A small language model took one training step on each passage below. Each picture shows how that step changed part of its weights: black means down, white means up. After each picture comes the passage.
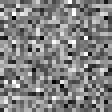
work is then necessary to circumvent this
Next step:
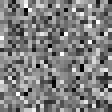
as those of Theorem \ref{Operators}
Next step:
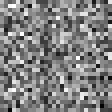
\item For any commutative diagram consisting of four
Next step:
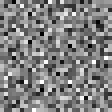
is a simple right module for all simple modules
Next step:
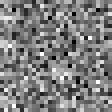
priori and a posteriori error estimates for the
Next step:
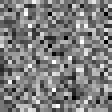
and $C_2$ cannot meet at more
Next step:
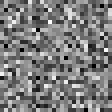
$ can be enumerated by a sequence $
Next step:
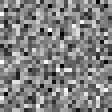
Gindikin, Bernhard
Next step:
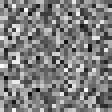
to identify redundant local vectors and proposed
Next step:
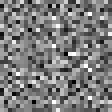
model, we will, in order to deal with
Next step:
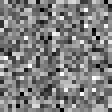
method converges with optimal rates $O(\tau +
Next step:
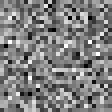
$k+n>0$ for each
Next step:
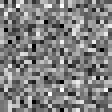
to the $0$th Betti number
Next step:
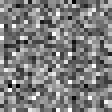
roots of unity. A crucial property of the
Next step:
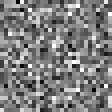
of the eye would enable surgeons to
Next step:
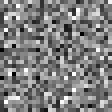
extends as a global affine map $\phi :
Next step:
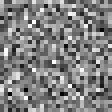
\mathcal{C})$ is called an {\em
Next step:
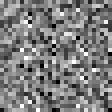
an interval within which such probabilities are constrained
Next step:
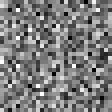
intend to explore elsewhere.
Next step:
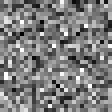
the CPU time, which shows the
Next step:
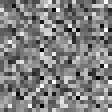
not increase the minimum possible value for $a$
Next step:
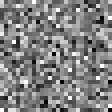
the foundations of polar geometry. \newblock
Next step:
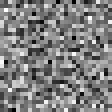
fairly small ($D\leq
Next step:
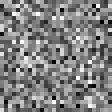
\cite{ABY} is completely different,
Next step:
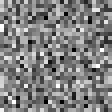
to construct good biasing densities. We consider the
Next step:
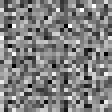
interested in the other applications about the expansion of real
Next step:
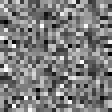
coefficients. However these coefficients have comparable
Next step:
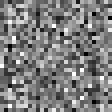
relatively dense subsets $T\subseteq {\mathbb
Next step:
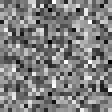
We have $$\boldsymbol{x}_1 =
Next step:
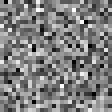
$G$ to be collection of all such
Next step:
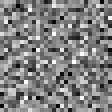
are grateful to the editor and
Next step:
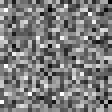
of square matrices with elements in the field
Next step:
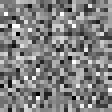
we prove establishes universal estimates of the central moments
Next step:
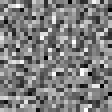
if $k$ were positive we would have
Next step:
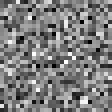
site $i$ from the centroid
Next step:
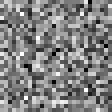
be found that the conditional expected movement and position
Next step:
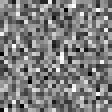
is said to be quasi-hereditary if
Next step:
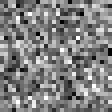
\usepackage{bm} \usepackage{subfigure}
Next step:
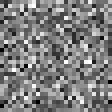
$$ Note that $Q$ is finite.
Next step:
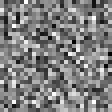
types of evolving graphs. First, vertex
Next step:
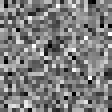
C_r$ stable or $C_r
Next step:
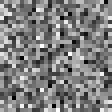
investment node, representing the transfer of
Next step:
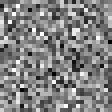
However, if $p$ is sufficiently large,
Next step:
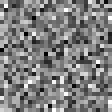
If $\gamma\in \mathcal{G}$
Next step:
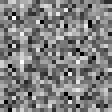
about generalizing my original Mathematica code
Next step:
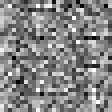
asymptotically optimal for not too large values of this
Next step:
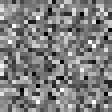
have delved into crucial issues such as
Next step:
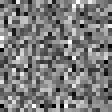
with $a,b$ odd integers,
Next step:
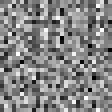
\cup \bigcup_{j \in
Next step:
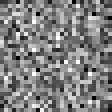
have $$ |\partial D| \geq
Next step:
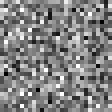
\emph{ii)} A Lie algebroid
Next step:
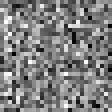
cost consists of the matrix $Q$ and the
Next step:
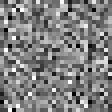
$C$ {\it has general irreducible components}
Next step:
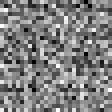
also the lower bound, we lower estimate
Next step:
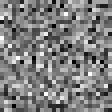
for solving the Tomography Problem by relating
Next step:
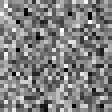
$\setaiw$ is a special case
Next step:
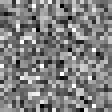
derivation of $I(X,\R)$ with
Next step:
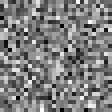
where $\le$ is pointwise. The following lemma
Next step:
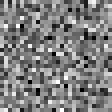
by the last work, we will get sufficient conditions
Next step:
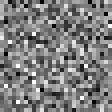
whenever the map $\Phi_{[T]}$ is
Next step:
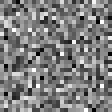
TK\vec{v} \right|
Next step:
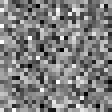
loop. We define the operating cost of each
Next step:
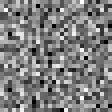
multi-valued groups have been developed. The full
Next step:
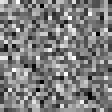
these form a finite set. The evaluation map
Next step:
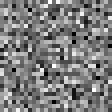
we only allow positive values of $h$ if
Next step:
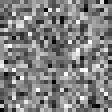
exponent $n$, $m > 1$ and
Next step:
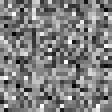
the transformation of the braiding on the same
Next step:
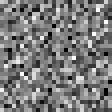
if their images and kernels are continuous in the gap
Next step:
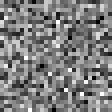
in terms which certainly hide the true depth
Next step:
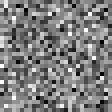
and forcing notions of the reals. We
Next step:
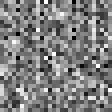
lexicographical problem: given a
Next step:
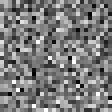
colleagues, or through some type
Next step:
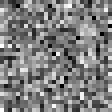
and $\delta_{ij} = 0$ for
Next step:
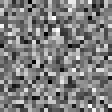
weak-star continuous. \end{proposition}
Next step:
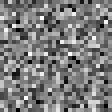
a leaf of $T'$, in which case
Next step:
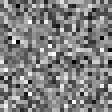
In particular, $\DA$ is the least
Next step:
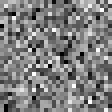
maximal parabolic $\q$-subgroup} The restriction of
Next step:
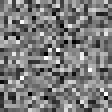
a smooth, proper genus $2$ curve over
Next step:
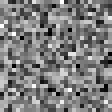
models has been proposed in the literature. In this
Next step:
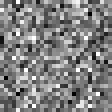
P^*(V_m)$ with the subbundle
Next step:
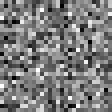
194, or DeVore and
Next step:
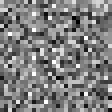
an algebra homomorphism. As $\theta'$ is also
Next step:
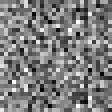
reordering feature of \fenics\
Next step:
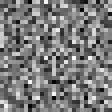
problem, which could also be derived from the continuous
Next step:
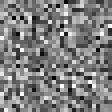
$supp(h) \subseteq k
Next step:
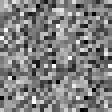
it has certain ``intertwining"
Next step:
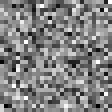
the definition of the functions $T_m$
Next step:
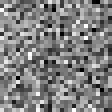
Zariski closure of the curve
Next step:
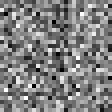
0$, in some homogeneous coordinates. \smallskip
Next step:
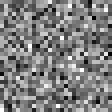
$m_2$ in degree $\delta$
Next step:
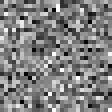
Dirac mass at some point $x_0
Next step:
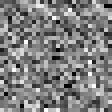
there exists a {\bf nonmeasurable}
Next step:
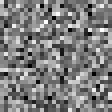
non-negative multiplicity function~$k$, we have
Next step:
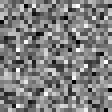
If $N(T)$ has the
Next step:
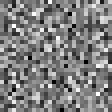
for infinitely many primes. ***Definition***
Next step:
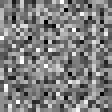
of $\Gamma$, i.e. (as
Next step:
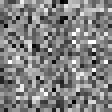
$E'$ est l'extension quadratique
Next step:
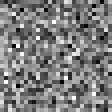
Euler characteristic of $\mathbb{N}$-filtered
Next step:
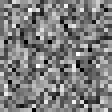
on $\ell_0$]{We have two
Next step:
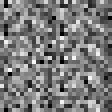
the number of distance Laplacian eigenvalues and number of
